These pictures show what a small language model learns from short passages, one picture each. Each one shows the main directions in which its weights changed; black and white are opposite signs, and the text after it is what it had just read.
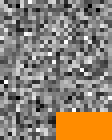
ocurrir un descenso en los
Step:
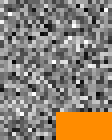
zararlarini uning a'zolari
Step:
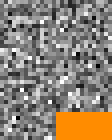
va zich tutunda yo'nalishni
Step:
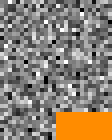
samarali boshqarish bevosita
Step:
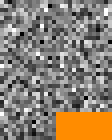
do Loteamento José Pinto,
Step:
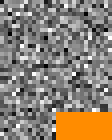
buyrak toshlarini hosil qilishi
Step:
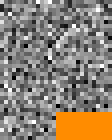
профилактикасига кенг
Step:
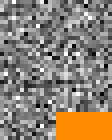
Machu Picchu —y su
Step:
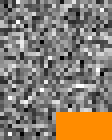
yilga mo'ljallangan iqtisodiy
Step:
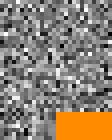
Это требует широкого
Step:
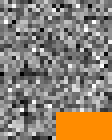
simili tra loro: nella
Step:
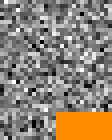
Publishing House of the
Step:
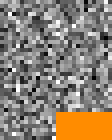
om den bedrijfsleider de
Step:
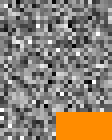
particulièrement très
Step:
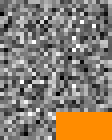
clasificación. Conservación:
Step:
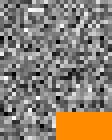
a töltőpontok
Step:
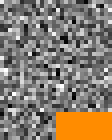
виконуватися в окремому
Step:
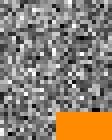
com as duas entidades.
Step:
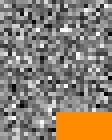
Mots clés : Ressources
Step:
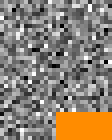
ushbu sanalar qanday
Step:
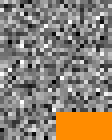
sendo uma opção concreta e eficiente
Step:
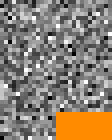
(OMS) conceitua atividade
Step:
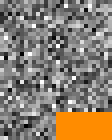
prévios. Para o carregamento
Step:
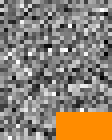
court. The author of the
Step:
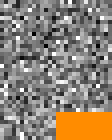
hamda leksikologiya,
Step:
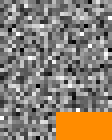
language unit. In Uzbek
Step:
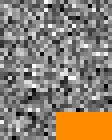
meios de segurança que propiciem
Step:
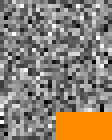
isimleriyle sosyal çevre
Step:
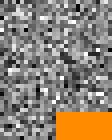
tashkil etdi.* Kalit
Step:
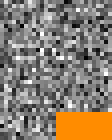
halinde farklılıkların hangi
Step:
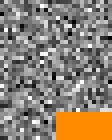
hub ukázalo, že
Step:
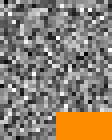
ko‘rinishga keltirishga misollar
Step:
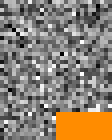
și monitorizarea actualelor
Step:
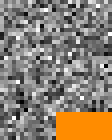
una característica de los conceptos es
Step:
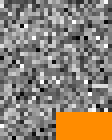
На рис. 1 представлены
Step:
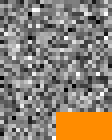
specifični in težko
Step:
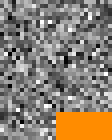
BDTD e Periódico
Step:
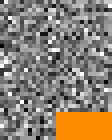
поступках. Согласованность
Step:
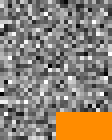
of the tests showed that
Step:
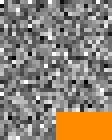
across Europe in 2003:
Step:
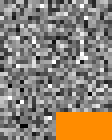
увага на ключову роль
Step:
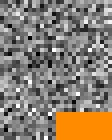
средние дистанции, общая
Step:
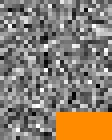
Society: A Cultural and
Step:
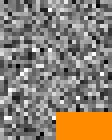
da retração. Vale ressaltar que
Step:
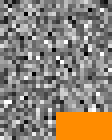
На наш взгляд, это
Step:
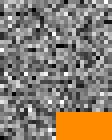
зору, академічні
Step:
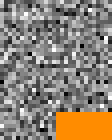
quinze muçulmanos, quatro
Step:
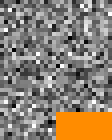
morfologik tuzilishiga
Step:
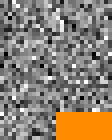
la toma de decisiones utilizando
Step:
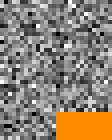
ULARNING TAHLILI
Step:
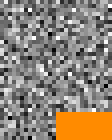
мавжудлигини намаён
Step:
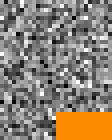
sebagai pengumpulan
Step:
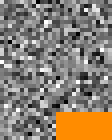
besedil, ki jih korpus
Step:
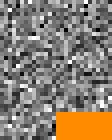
base em seu percurso
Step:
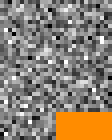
"Turizm sohasini jadal
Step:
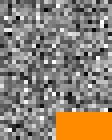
la capacité totale des chambres dans
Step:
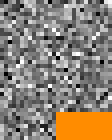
klinik belgilari hamroh
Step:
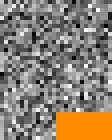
laboratoriya mudiri,
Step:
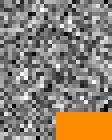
qo'shimcha yordam va
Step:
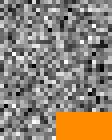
tamamen ortadan kalkmış
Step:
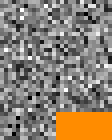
pocas veces colectiva
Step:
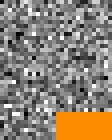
de carência. A idade feminina é
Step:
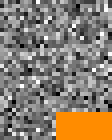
eng yaxshi ko‘makchi
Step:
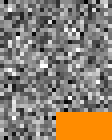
14 in the Andijan region.
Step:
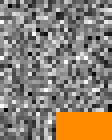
связанные с ними
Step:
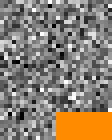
амалга оширишда далиллар
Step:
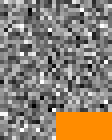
hospitalização apresenta-se mais
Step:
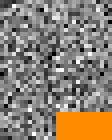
завжди точних. Серед
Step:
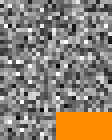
yaxshi so‘zlay va
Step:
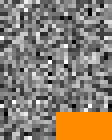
із боку персоналу
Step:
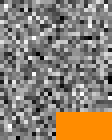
Воронеже был создан
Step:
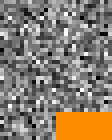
nem está à disposição do dono
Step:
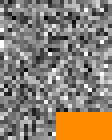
декоративной стилизации в
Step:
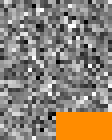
conversar a respeito de um filme
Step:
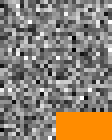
as correntes da literatura. Além
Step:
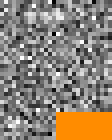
International Journal of Academic
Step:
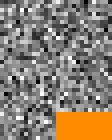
chiqishi sabablari, klinik
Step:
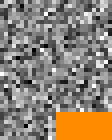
Google search engine in the
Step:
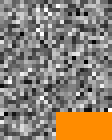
combinar os tipos de alarmes com
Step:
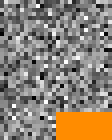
дарахтларининг куртак
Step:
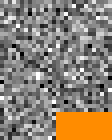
дислокации; D -
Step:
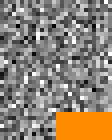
aylanıp sebetke top
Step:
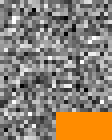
orang di sekitarnya
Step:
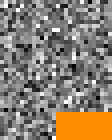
de Plataforma Sólo hay una
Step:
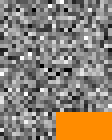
яъни халқ ҳаёти ва
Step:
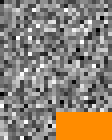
mas também ética e afetiva dos
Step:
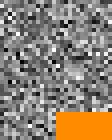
tradicional de la zona;
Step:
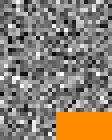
imported Modernism. *Bu
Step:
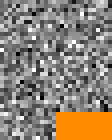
Pada konsentrasi tetap,
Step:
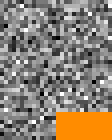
o'zgarsa yoki og'ir
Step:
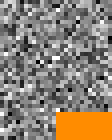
e classe social, pequena
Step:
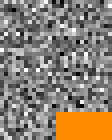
ma'noliligi haqidagi sub'ektiv
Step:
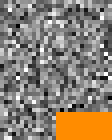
O'zMPU Boshlan'ich
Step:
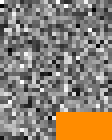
no Brasil⁵, o direito
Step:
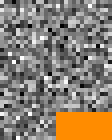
huquqlari xususan
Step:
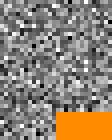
supply chains, improves
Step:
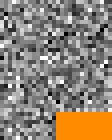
аёллари ҳаётини
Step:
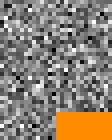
с применением продукта
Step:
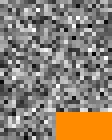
SALUTE: ANALISI
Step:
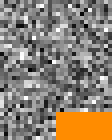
requerimientos de las normas
